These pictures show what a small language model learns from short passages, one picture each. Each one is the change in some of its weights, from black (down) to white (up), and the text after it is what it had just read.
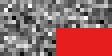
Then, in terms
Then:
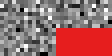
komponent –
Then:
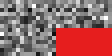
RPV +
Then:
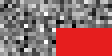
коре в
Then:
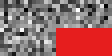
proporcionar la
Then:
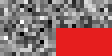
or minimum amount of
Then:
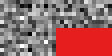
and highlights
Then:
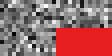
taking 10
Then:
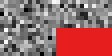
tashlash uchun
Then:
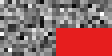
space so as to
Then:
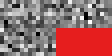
the main resistances
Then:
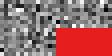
la física
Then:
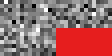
Partitions for
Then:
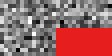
the study area can
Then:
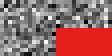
een rol
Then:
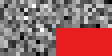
не только
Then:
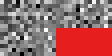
de trabalho e na
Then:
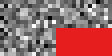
payable 63
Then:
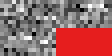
were done and the
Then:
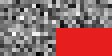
the Mesh
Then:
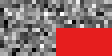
analyzed the difference in
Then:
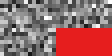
separate sense
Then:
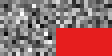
qui se situent
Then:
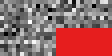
de entrada
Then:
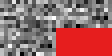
was done by
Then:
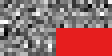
geological units
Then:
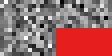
superior to six
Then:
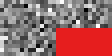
fully define the idea
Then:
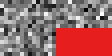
tied to special
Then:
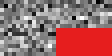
production scientifique
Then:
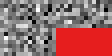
Despite consistently
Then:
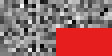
results, contribution to
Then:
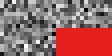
for attack
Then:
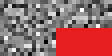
accurate results and more
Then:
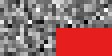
use" of
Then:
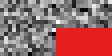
and administrative practice that
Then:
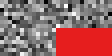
Arabic and
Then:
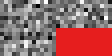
sugere que
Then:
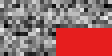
the primary research question
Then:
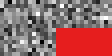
to compare mean
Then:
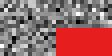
In a typical
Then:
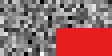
Quality of
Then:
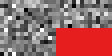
emergence and to
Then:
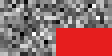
is analysed through
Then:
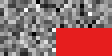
skin to the
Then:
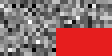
started to mean
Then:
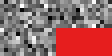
sin sedimento
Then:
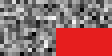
was subjected to
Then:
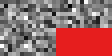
technologies in the development
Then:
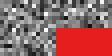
a ação
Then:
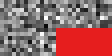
a list of all
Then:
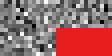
e generalistas,
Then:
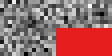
as it requires
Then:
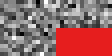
the reasons
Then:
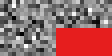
aux USA.
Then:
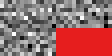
between the US
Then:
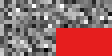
picture of
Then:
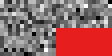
of the XX
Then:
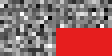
ligne de
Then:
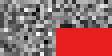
- вес
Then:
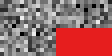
средство также
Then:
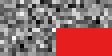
new discovery).
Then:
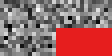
cases of liver
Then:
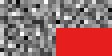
y evaluación.
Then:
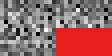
de madera
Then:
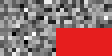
dat fiind că
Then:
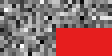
is dominated by
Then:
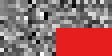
reports from
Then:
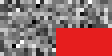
que mulheres
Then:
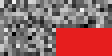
for such systems in
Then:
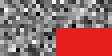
propose that the
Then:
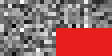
бир масала
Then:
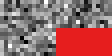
yuz berayotgan
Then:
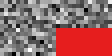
and best response
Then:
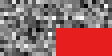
was significantly higher in
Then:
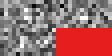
excellent results
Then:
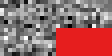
industrial goods, such
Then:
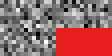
en aquellos
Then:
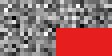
Therefore, it has
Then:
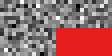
added as animal
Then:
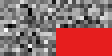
underway -
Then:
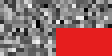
request from
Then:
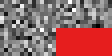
Ding and
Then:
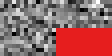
on reading and
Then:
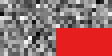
которого является
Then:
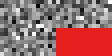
impactos na vida
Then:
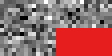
todo o mundo os
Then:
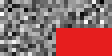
Carlo calculation
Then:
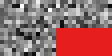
the institution's
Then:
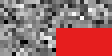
education. Introduction
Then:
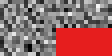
of these two factors
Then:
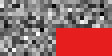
the images needed to
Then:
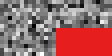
some examples of
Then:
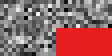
of aqueous
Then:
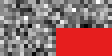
sites or own
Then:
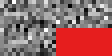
for nickel
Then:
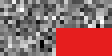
were not crossable
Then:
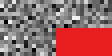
from now, we
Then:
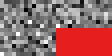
terms of ensuring
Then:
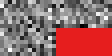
to how to act
